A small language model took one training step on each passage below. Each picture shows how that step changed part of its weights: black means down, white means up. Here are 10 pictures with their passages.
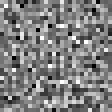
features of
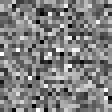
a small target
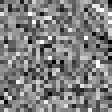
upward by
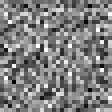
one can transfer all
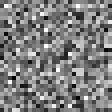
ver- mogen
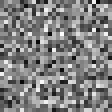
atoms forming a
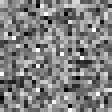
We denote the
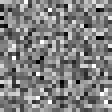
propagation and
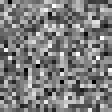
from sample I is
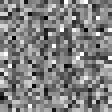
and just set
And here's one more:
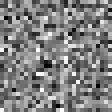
the differential distribution with
